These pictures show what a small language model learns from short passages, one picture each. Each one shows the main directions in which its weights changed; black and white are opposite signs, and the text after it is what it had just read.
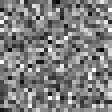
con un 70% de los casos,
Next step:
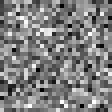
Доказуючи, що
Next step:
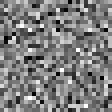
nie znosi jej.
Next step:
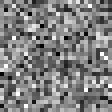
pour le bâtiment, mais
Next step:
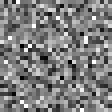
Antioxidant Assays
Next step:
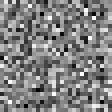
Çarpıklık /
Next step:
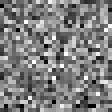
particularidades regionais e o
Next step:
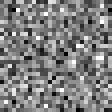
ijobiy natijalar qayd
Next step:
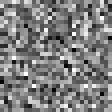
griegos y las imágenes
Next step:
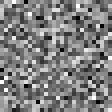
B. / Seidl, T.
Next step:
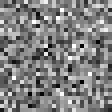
davlat xaridlari maxsus
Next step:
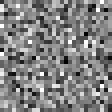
теоретичари од
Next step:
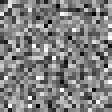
amacı, Türkiye
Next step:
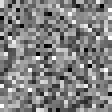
su imagen creada a partir del
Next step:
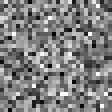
yaqqol og'riq,
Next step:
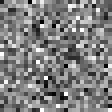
sfera bilan kesishishidan
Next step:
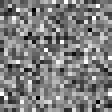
Por tanto, el futuro
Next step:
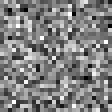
Škálu postojov
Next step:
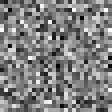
gestures, facial
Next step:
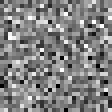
nechta ishlar kiyim
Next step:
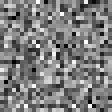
sejam disponibilizados
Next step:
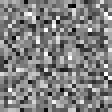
CIENCIALA, E.,
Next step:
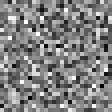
the issue from the point of
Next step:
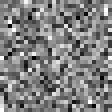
lashtirish jarayoni boshlangan.
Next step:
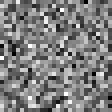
ham mos kelishi kerak.
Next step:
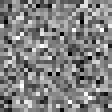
В данной статье с
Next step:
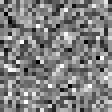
всего, говоря
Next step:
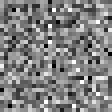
медичну допомогу
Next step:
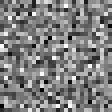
билан боғлиқ бўлган
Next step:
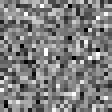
nobut bo’lishiga olib
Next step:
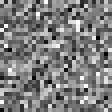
a través de la gestión
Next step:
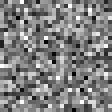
cartografía glaciario
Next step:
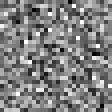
розмальовки та інші
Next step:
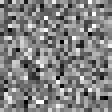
visual examinations that
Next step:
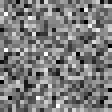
warung makan dan juga
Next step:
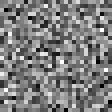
use of the problem situations
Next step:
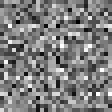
par la présence faible de la
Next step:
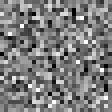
briseis* imágói
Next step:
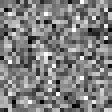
sp. 1. Sedangkan pada
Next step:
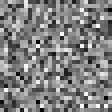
avtostereoskopik 3D
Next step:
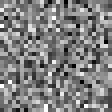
fenomeni di isteria
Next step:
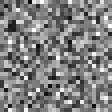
Textabschnitten in
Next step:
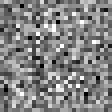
mais respeito à recepção da
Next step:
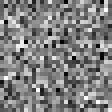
світлина поряд з
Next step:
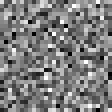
qachon kech uyquga
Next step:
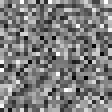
los datos de la población
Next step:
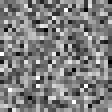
muscular, câimbras,
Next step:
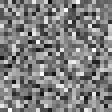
research journal of pedagogics
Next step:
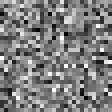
prices? *American
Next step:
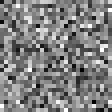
rivojlantirishni rejalashtirishga
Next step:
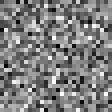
onasi va akasi bilan haj
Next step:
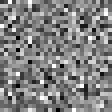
oshirishga hamda sayyohlar
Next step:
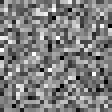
standartit të
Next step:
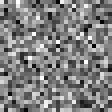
uzoq muddatli
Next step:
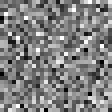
dos outros Fazer uma entrevista
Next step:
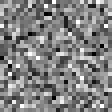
system, design, waste,
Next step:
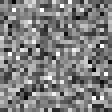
ассоциации с СД
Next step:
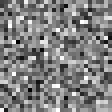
de proteção disponíveis.
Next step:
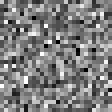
funge da anello di
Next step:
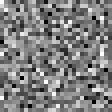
era más impactante,
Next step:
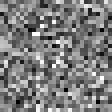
hukum di masyarakat
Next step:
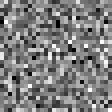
nufuzi - bizning
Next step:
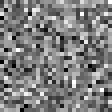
تعد من انواع
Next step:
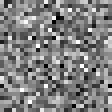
Americana - UA,
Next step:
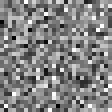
kommunistik partiyasi,
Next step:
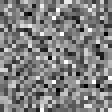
V.; OLIVEIRA,
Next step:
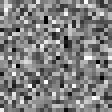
nicho de atendimento pelos
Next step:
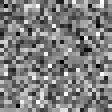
вақтда металл
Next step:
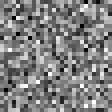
York: Springer.
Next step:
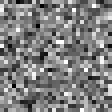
arquiteta projeta a área
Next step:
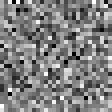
os seus contatos sociais.
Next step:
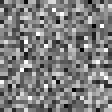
квадратной супа.
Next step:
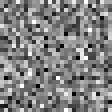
months after the last
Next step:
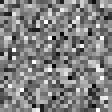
ilmiy tadqiqotlar
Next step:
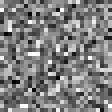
a avea o bază de
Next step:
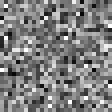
підприємства, а
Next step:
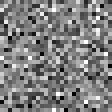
that are not attended due to
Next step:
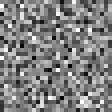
del conocimiento va mucho más
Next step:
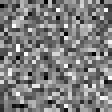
nekoliko godina
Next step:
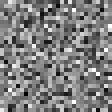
Aan deze eis wordt
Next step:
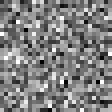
realiteitsgehalte van de
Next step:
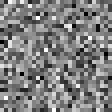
FR tienen una finalidad más
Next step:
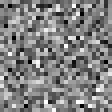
Д., Баженова Н.
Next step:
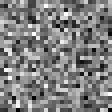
év kell egy jó
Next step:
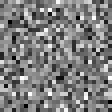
obesus* nematoda turlari
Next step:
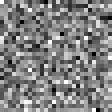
Además, la TC es
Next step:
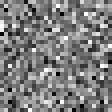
después un rendimiento
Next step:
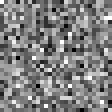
pérdida de funcionalidad,
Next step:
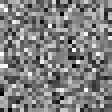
qiymaga suv eki
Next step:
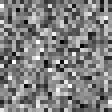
edificações do Centro
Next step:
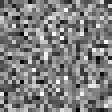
e‘tiqod erkinligini
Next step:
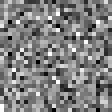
conflicto entre moral e
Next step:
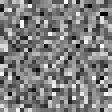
layanan informasi kepada
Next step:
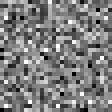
qilish va rivojlanish) va samarali
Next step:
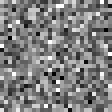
глибокий. 2.
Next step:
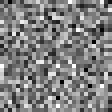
Sa. A. helfen,
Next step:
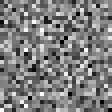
в умовах воєнної
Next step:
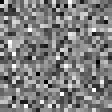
hosilaviy moliyaviy
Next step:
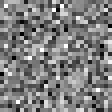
A. JUDILLA,
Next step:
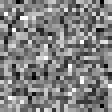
sofrimento), em cujo
